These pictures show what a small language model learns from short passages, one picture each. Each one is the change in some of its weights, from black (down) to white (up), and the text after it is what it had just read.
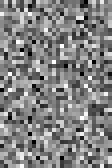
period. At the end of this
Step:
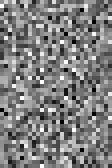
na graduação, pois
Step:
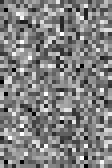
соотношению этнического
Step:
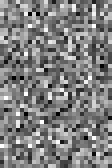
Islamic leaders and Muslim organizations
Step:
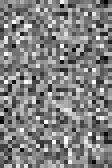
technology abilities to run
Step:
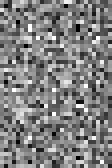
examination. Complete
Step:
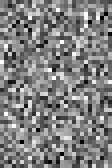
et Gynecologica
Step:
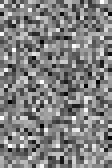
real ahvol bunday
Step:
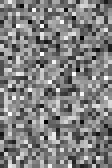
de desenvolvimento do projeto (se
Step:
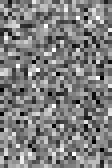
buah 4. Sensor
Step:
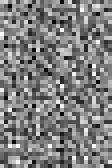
Un **archivo** es
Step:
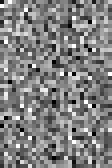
tempo gasta para buscar
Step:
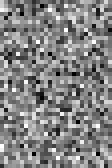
be gleaned from the
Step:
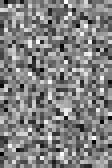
traditional injection. Basically,
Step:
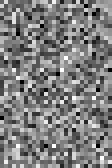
blue (whose pK
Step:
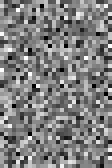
medicine, ensuring terminological
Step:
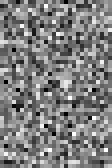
the conception and design of the
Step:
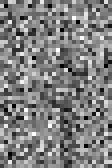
carga procesal del sistema judicial
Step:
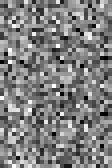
исследуются основные
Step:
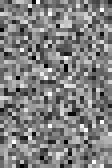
DNA structures in cells and how light
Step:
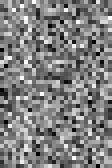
sistemasi» tasviriy
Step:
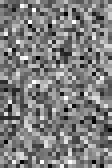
power plant is located on the
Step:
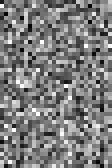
confidence is 40,95
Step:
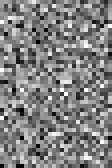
in maintaining elastin concentration
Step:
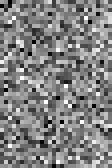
banks are, the more
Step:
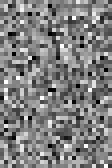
profissionais acostumados
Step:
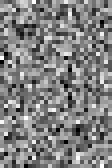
used to meet the heat loads
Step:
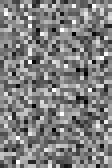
pictorially represented
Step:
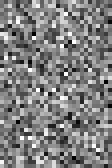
TP. Hồ
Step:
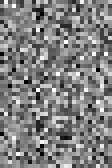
be higher-order). The
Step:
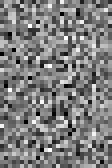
and interpretation of results,
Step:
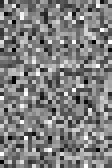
general SPD curve constructed
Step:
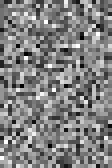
to low-level ones. In
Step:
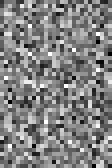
Antibacterial activity The
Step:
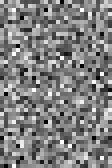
Асарда бирор
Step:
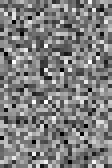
avoid recommendation lists in which
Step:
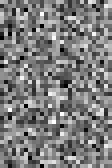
oxidation of AA in
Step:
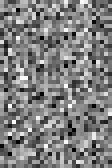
section 2 presents reviews of related
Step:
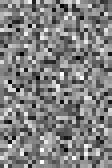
respublikasi prezidentining
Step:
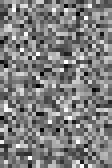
aniq ko'rsatib
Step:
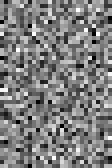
Blackwell, 301
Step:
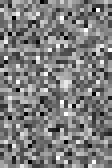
more effective regulation that enable
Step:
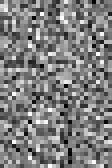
captivity due to injury or
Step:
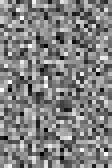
Acute Migraine in
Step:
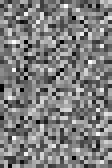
Муродов, Х.,
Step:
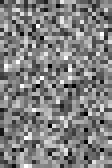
expression is measured using a set
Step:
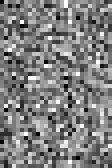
are needed to meet high productivity levels
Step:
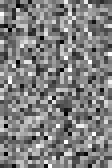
importance of this program in the special
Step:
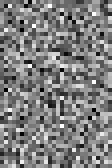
oshirish, yosh avlod
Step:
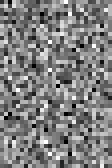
accounting students placed an
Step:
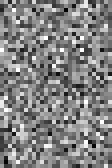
1–2 kun oldin
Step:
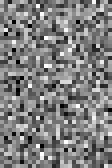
ducts, and the
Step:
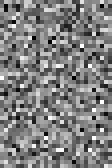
экспериментов *in
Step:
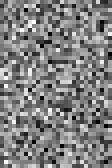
olish uchun albatta bu
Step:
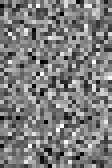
stability, may be successfully
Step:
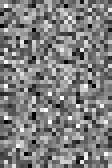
bo'ladi. Uning
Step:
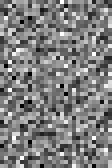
вақти келди,
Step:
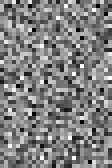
o Estado, mediante suas
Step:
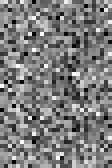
a fairly high content of
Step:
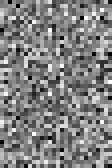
African Research Innovation and
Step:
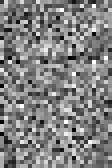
size vis-à-vis to
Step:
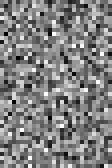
of Intellectual
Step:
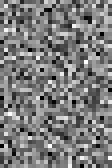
como um substituto para a
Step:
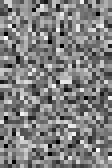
invertida apresente
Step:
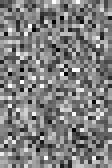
mercado; V - que reste
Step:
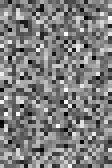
In the UK, the
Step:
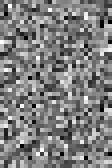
by introducing BVAS in
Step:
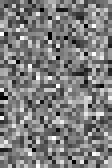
razloga što
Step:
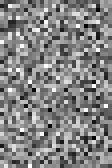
Деев Р.В.
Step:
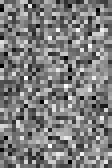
the strategic and socially significant sectors
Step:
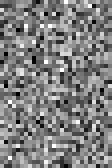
of the result. The complexity
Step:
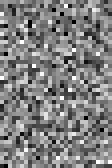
we demonstrate the dominance of
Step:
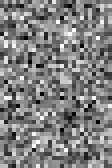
FGR gestations by promoting
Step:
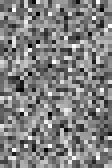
for shareholder activists.
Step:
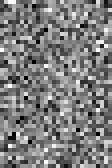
Никитин Д.И.,
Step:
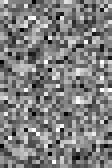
a function of fraction of
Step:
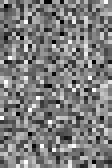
primeros estudios de evaluación
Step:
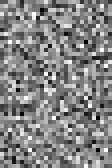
differences between the Indonesian languages.
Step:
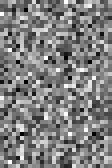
This results in the development of
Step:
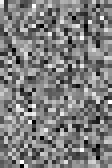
to proceed with radical
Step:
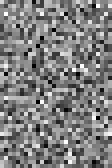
analysis, while Kanadi
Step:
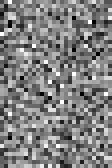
compreensão do mundo e das
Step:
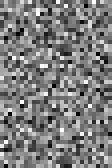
insulin injections therapy
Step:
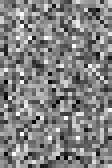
the «raw» outside
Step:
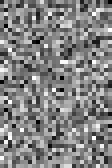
improving ship safety. In this
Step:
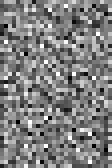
e assim por diante.
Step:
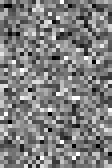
merging event, we correct
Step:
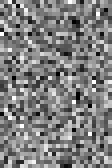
hecho curso en muchos
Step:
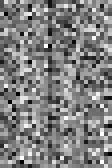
أن الثورة
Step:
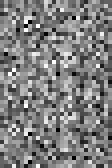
is een deel van een
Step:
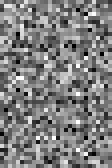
presented with *Plasmodium
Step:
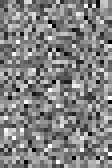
достижениями, а также
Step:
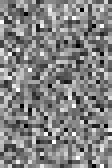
was wiederum zur
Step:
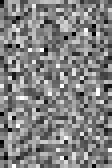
2 Родник Россия
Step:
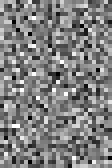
1. La forma en la que
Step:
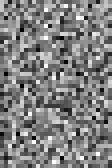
qaroriga asosan 2
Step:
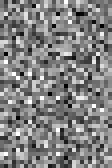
the indicators were included in the model
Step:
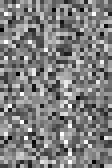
controlled by the competition of
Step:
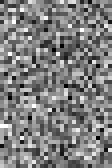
Connector shall actually
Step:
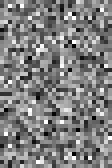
cirrhosis (CC),
